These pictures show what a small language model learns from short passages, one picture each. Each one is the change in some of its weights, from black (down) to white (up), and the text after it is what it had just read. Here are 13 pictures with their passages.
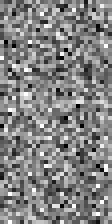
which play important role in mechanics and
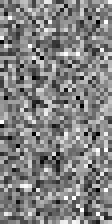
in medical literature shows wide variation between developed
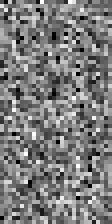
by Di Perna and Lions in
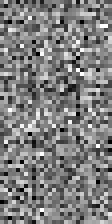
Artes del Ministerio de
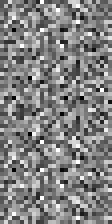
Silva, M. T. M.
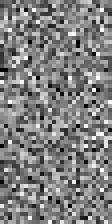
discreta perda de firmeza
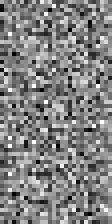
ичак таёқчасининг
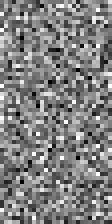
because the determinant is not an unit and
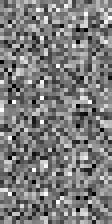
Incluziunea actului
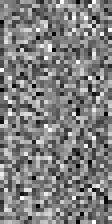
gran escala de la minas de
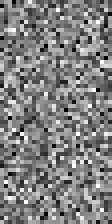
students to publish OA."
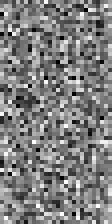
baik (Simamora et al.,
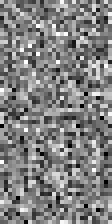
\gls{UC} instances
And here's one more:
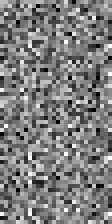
\end{bmatrix}.$$ Note that when
